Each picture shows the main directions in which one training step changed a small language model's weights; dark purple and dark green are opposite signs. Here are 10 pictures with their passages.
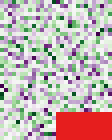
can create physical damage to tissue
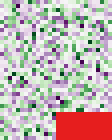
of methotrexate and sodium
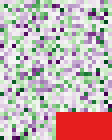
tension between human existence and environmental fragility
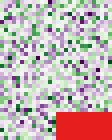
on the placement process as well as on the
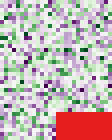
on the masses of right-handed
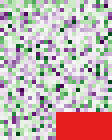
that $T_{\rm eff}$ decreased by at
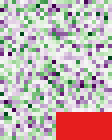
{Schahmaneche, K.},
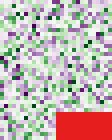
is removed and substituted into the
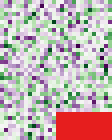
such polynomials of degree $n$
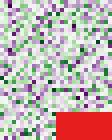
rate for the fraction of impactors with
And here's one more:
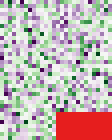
neurotransmitters such as GABA,
